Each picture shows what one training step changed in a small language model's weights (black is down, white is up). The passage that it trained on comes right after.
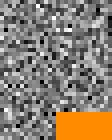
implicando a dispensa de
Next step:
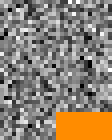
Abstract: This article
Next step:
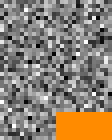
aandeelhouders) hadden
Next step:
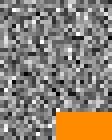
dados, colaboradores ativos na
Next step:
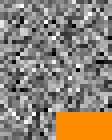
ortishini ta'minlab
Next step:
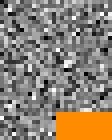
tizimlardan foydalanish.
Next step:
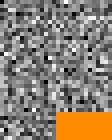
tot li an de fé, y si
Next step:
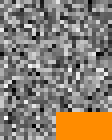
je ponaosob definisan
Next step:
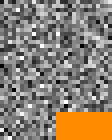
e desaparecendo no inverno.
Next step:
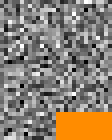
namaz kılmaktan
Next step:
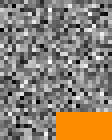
становится совместная
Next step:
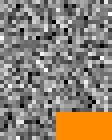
courtroom.** Вступ
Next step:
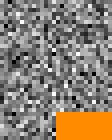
ouvriers quel pas en avant
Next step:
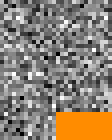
En este orden de ideas, el
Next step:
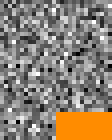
- (C) Eine tiefere
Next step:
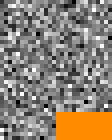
yechimini topish jarayonida
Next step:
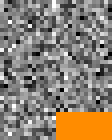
o posicionamento do paciente no
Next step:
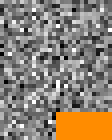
оптимальным следует
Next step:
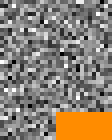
ділової репутації,
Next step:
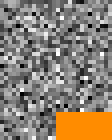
портфелем финансовых
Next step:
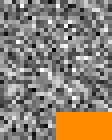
de estudio: será entonces nuestra
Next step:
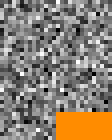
*soft* diplomasi.
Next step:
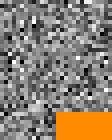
тугалланганлик каби
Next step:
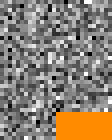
к опубликованию:
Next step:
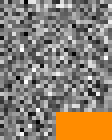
основанной на серии ISO
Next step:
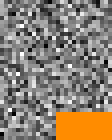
pouze ze Sáza-vy
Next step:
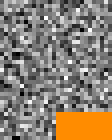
docente universitario en la
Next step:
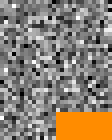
amal qilish, shuningdek,
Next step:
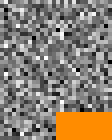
zaken dezelfde. Elk
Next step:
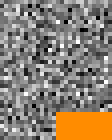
Planning Your Financial
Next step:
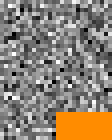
[5], S.Orlov va
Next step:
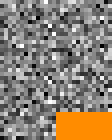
universiteti unga 10 ming
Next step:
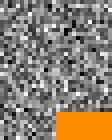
acorde a los objetivos del
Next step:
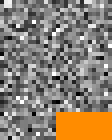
ее необходимых связей
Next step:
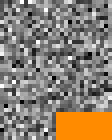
ссориться», НИТУ
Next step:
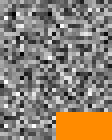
the Measurement of Research
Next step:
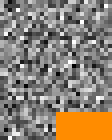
por meio de entrevistas, nas
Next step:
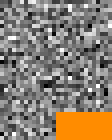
пищи, но и из
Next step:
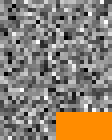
xavfsiz uslublar mos
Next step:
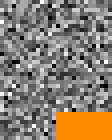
necesarias para la formación del
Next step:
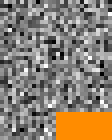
نہیں ہے
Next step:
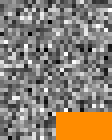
2014). Pelaksanaan
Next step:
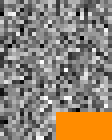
Justice of the Russian
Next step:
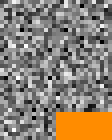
texto e Exercícios
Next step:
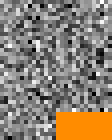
oscura, por tu tiempo sin
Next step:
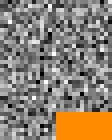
acompanhamento solar real
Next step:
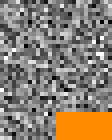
no passado. Essa alusão a
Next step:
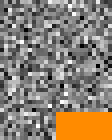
maydonning guruhlari
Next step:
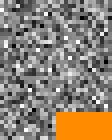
impactos, la participación de
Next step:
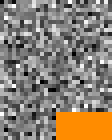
apesar do dia a dia
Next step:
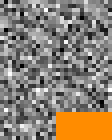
el acceso efectivo (...) que
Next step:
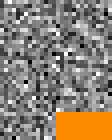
de salud; y el plan de reducción de
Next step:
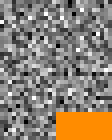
entendido como processo vivo,
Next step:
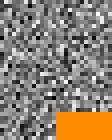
voluntad de escribir a partir
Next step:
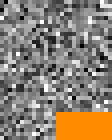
tarix, adabiyot,
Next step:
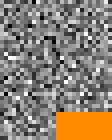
W., GUZIK P.
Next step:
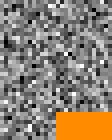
desenhos relativos a esta
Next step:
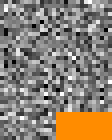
филологическая наука,
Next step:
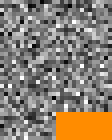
майна, зруйнованого
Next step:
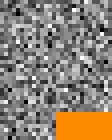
por la irrupción de forma
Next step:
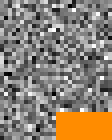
tenaga ahli yang bertugas
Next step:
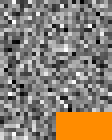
kuzatuvlar yorug'lik
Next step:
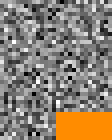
certificate of origin. The
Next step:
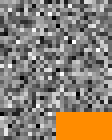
Олександра Меньшова
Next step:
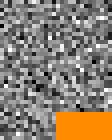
є визначення того, які
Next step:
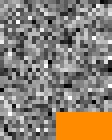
students, who were
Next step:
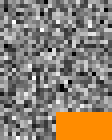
satisfaçam o mercado
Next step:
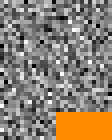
التقويم والدرجة
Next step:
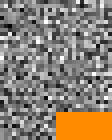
моделям, пришедшим
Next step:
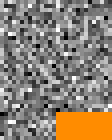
va matal janrlarida ham
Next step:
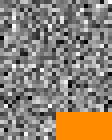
beliebte Aktivitäten
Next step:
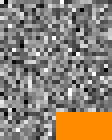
(+ 3,3 % en moyenne
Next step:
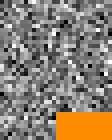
образования новых собственных
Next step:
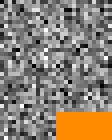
yang mati semakin banyak
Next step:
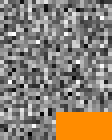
Bul shıǵarmaǵa
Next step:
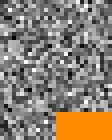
sido desflorada. No
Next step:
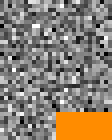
Белозеров, Т. В.
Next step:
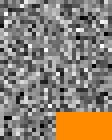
características positivas na
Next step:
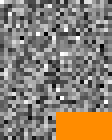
поведение, чем персональная
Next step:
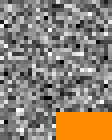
ADP-en Seznam
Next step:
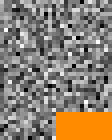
samaradorligini oshirishda
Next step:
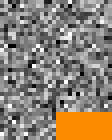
de comportement frileux des
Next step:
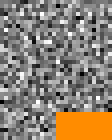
mumkin; - mehmon
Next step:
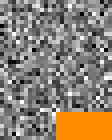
form of an audit opinion so
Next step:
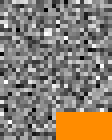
психологічних наук,
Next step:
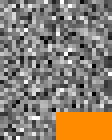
de indicadores: priorizando
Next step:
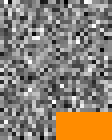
напряжению. В то
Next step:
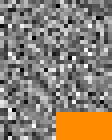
des sites du centre et de
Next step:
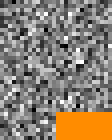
manera adecuada. Asimismo,
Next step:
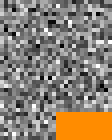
e Izidoro Blikstein.
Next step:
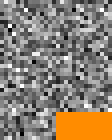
Маслоу. Стоит
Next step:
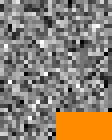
- le Pseudo-R² de
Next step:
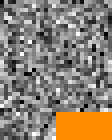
cauzele comune includ
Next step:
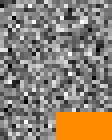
klarownej definicji i
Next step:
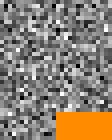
числе выпуска
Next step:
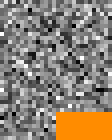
orqali ta'minlanadi. Bu
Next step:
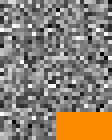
і розробку комплексних
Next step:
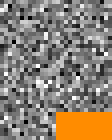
Geleneksel Türk
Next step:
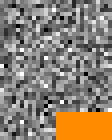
Bisnis, Pemahaman
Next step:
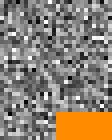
un orientador categórico de
